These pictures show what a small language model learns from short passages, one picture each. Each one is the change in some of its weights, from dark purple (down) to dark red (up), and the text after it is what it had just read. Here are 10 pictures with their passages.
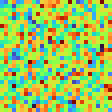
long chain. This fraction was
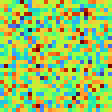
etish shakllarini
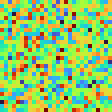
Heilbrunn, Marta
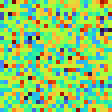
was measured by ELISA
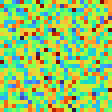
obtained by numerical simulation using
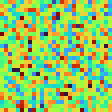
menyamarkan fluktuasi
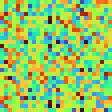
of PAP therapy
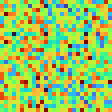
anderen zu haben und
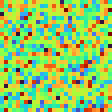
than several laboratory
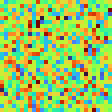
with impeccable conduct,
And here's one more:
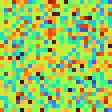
belonging to a lineage do not
